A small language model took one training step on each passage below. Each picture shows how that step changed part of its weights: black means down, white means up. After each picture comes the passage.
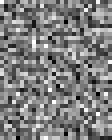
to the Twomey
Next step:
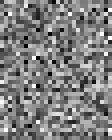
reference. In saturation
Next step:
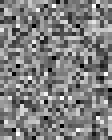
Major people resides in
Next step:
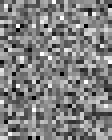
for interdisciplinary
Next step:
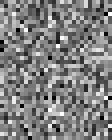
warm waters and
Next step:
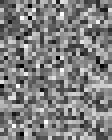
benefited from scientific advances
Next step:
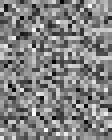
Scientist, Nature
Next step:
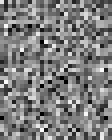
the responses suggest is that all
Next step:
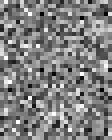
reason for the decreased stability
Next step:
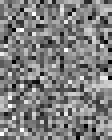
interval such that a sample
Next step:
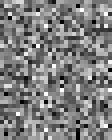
prevalent in developing
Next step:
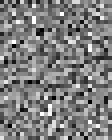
the literature on crises will
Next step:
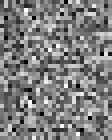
23% higher than that
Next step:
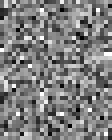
hundreds of
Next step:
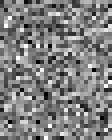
biomedically relevant information,
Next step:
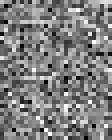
this analysis are required to have
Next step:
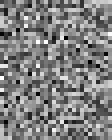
geometry is more
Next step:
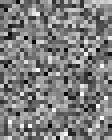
This is the musical
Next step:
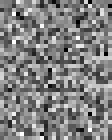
systems from providing applications development,
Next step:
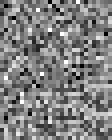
Figure 4. Elements
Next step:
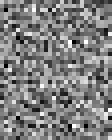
in the right eye
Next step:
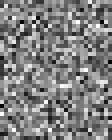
emergency responses, but also
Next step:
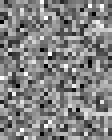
*Things Fall
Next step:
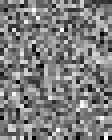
at a higher carrier
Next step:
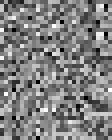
the insignificant impact
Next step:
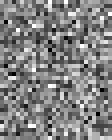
to improper management of
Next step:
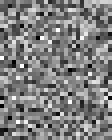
extends from the time the
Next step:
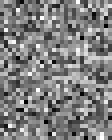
A. The effect of
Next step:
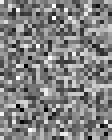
progress sheet -
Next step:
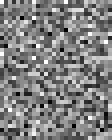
1: Performance comparison
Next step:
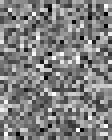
Preponderance and
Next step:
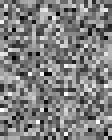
for HPC systems exist such
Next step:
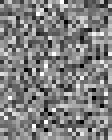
training programmes. The
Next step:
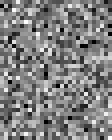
Solutions "Although
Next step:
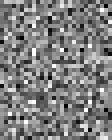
Conventional and Novel
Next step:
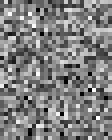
theoretical study and its material
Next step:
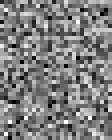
principles of heat and mass
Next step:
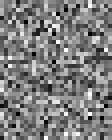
and LF/HF
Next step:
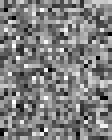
to communicate with the
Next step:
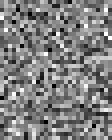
grain paddy
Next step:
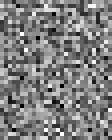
for ITSS";
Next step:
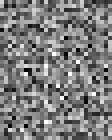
the literature values³⁵.
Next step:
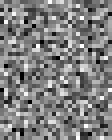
participate due to technical or
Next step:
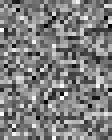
the prices actually
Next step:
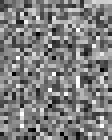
reduce the waste of resources,
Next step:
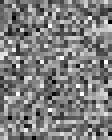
y)$. Most of
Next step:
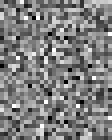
wastewater sector, several strategies
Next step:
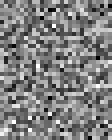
time progresses the
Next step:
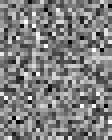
much disordering as the
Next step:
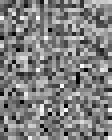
differences influence in developing environmental
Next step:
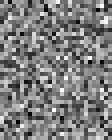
and the subsequent climate
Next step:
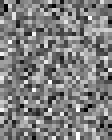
instrument with a single
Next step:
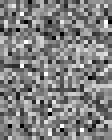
textile composites
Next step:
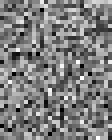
a brief account of
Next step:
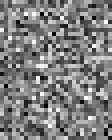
(DDS) help
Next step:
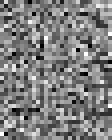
a case control study carried out
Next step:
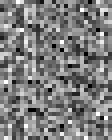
the proposed approach by providing an
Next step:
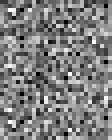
providers have already recognized
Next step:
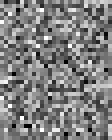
creation model. The
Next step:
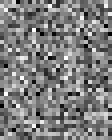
its aggression score to
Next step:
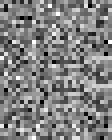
Limits of marker
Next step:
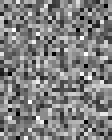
Brand Image The
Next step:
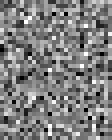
be free, and in the
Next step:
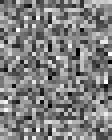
infrastructures of digital
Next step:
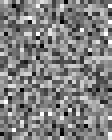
Entrepreneurial and
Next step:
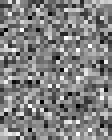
the aim of this activity was
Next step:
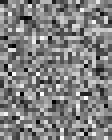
toluene in to small
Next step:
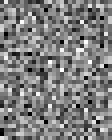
the other hypothesis (that
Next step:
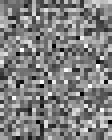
average for a similar period was
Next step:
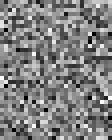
one arrangement to
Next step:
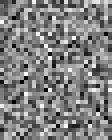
resources required to apply the
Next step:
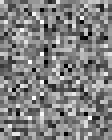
How much [name
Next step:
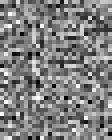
a limitation in the
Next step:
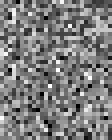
formulation was measured using a
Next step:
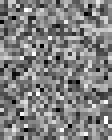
audience (recommended
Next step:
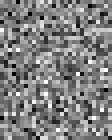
PTSD increased from
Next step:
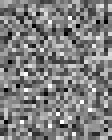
them. It is indeed
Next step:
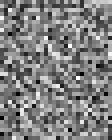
aspects, including nutrient
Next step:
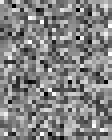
Gynecology and the
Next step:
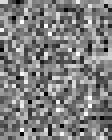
formation of CO (g)
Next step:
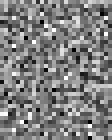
of mosquito
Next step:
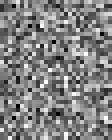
interviewed on the health
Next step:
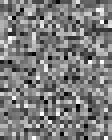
and, that the government should
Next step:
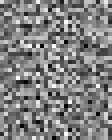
this document, a lot
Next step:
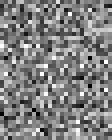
transition in ports.
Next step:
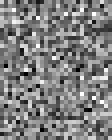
tend to obstruct rather
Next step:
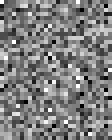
discs are applied for each
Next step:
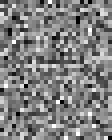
throughput in Eq.
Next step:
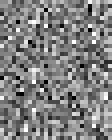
testing/vaccination and
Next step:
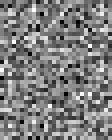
also considered the necessity to
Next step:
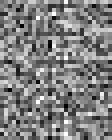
digitalization, energy efficiency,
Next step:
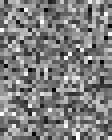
and/or a maximum
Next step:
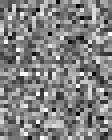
polish the excess
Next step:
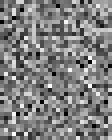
about issues that may be
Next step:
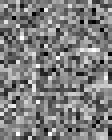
counts pixels have
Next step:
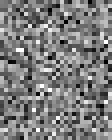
des Maladies
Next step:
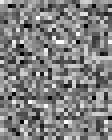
cycling, tourism); 2
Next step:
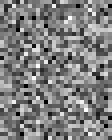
Which is usually used in
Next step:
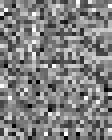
on major profitability
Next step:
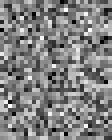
method of motion control based
